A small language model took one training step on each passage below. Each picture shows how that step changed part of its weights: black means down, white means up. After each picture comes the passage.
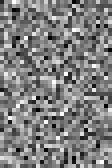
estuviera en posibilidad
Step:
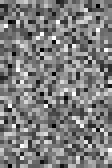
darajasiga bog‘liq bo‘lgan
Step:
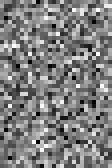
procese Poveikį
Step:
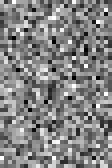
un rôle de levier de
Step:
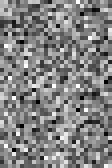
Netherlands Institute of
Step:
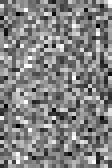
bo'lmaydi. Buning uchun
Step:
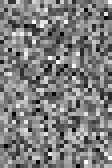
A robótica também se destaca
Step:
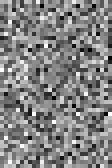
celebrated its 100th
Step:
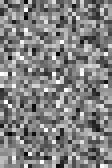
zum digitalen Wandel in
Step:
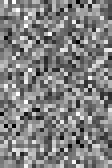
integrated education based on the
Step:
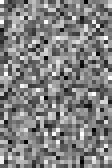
WIPO, ed infine a
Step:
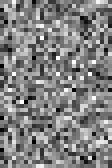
управління проектами.
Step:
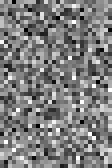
in the As_2Se_3
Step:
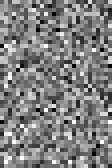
маънавият тўғрисида
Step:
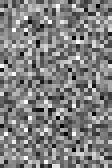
контексті розвитку світової
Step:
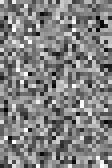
darajasi yuqoriligi
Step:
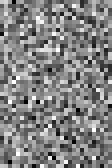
Técnica en México”
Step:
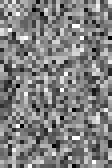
*İlahiyat Akademi
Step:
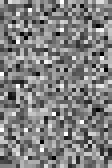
tizim quyosh nurlarining tushish
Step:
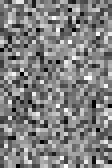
atualidade, a gravidez
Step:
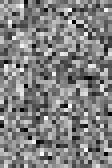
concept, folklore,
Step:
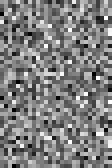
bom gosto atual,
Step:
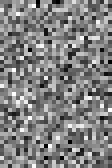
ocupă tot mai mult
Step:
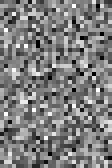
національної ідентичності та
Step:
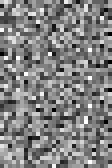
заболеваний как у
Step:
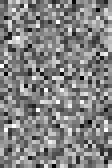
harus menggunakan jasa desain profesional
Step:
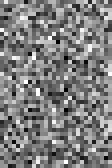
relevantes de los participantes Tabla
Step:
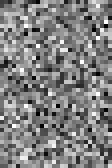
langkah perbaikan untuk
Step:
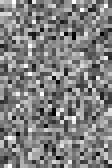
qiyalab borishini
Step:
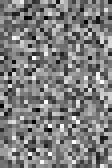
y constituye al ser,
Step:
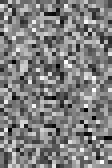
Loades et al.
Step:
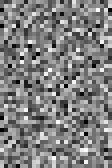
и рентгеновскими
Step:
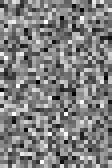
как именно нужно
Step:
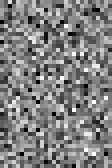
der Autorinnen nach
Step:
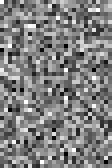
kabi holatlar inson ongining ham
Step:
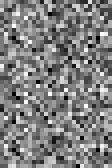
madaniyatlilik kabi bir
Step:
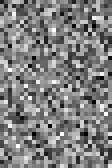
the community budget
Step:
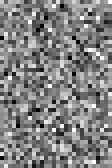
даражали сифатида
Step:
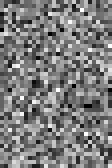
del grupo, pues estando
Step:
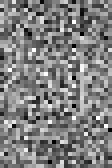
émotions en réaction à un
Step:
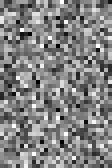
“Инсон ҳуқуқлари
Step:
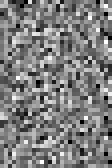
katkısı erkek
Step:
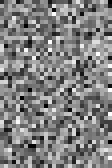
здоров'я становлять
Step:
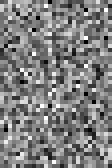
e ordina che sia
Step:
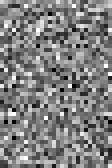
adolatni boylikni
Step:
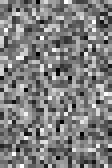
к одной из трех групп
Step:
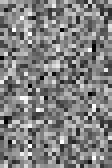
la decisión política de sus
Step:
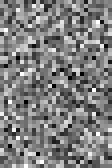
pratiques des étudiants comme
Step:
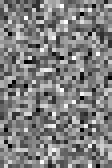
- müxtəlif
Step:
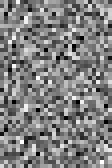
основанный на статистической
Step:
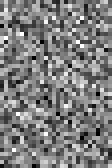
(2016), estudar a fundo
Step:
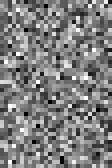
its education. / F.N.
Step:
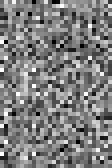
melhora nas condições de nascimento.
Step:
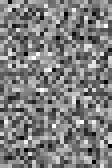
Donetsk, DNR
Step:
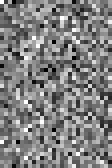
mexanizmi va qonunchilik ishlab
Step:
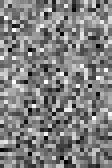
governamental diante de
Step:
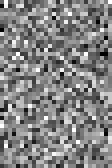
of Tourism Research*, 2017,
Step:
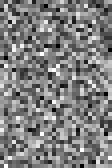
iborat: - ✓
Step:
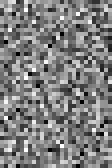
tam karşılımasa da
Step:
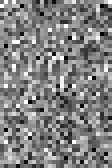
kerana minda mereka telah
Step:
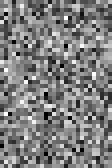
apoiar a implementação de servidores
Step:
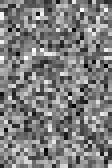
had difficulties with,
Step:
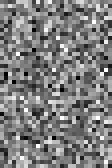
2. Ашуров,
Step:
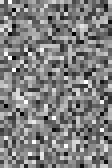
boyitilgan xolda
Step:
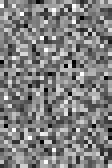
(20) Понимание
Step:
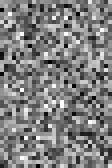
basal, provocando
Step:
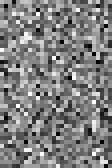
Perjuangan University Karawang
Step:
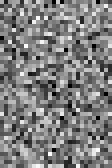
Disponible à l'adresse
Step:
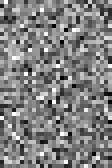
более выраженную предметную
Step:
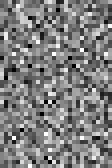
Xiva* kabi; 2)
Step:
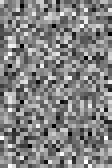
плодоносить и
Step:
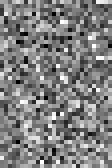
auxquels l'homme
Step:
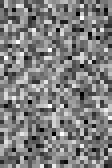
гг.) в фермерском
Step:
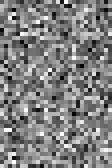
миграцияси деб
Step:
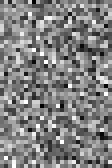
national, le taux de
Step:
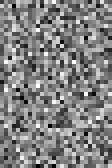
ҳ.к. Касбий
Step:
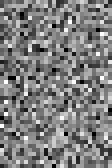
ana’naviy o‘zbek
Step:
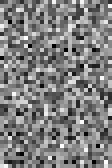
o'quv fanlari bilan o'zaro
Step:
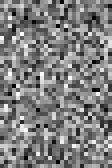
con un grupo de estudiantes, el resultado
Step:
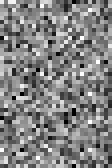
mei erau la început
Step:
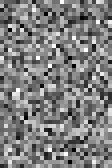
shartida qanday fizik
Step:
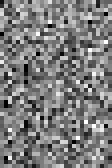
capacidad como recurso de desarrollo,
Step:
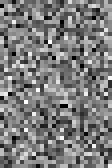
menor não é a criação voltada
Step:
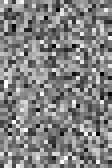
ных путевых
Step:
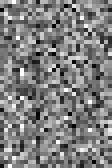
ишга туширилгандан
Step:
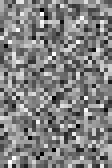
– A entrada crescente de
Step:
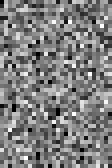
сферами їх застосування майже
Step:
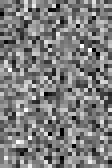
Vida”. **EaD Em
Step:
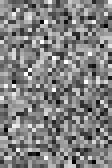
ingliz tilida shu
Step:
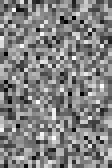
colori è stata
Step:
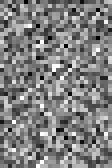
(re)acties buiten het
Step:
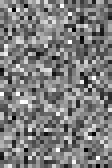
qurilmalarining ahamiyatini
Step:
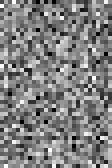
untuk menilai tingkat pemahaman
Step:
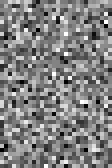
Utang Piutang
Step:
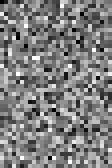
ocorreu nos tecidos
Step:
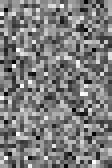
[1]. Экономическая культура
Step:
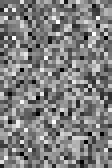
dalam rahim (AKDR)
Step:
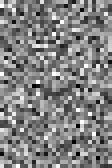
depresive, atunci cu
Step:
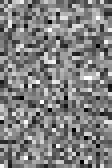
tersebut, jumlah kasus
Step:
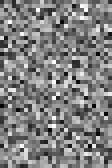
a veces no sepamos
